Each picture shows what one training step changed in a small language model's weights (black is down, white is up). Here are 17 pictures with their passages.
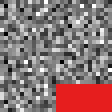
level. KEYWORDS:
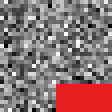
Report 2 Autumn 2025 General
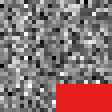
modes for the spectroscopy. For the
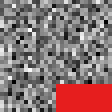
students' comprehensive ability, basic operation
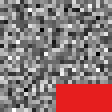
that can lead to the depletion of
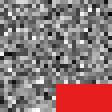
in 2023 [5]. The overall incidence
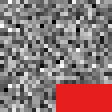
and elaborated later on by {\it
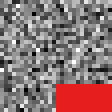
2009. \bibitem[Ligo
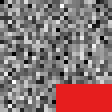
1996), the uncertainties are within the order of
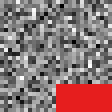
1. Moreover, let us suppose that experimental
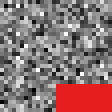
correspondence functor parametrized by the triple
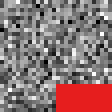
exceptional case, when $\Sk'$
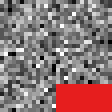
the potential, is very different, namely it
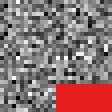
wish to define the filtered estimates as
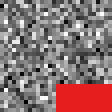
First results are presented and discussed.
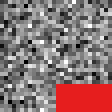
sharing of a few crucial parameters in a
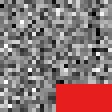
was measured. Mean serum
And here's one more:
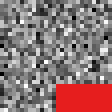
A century later another British
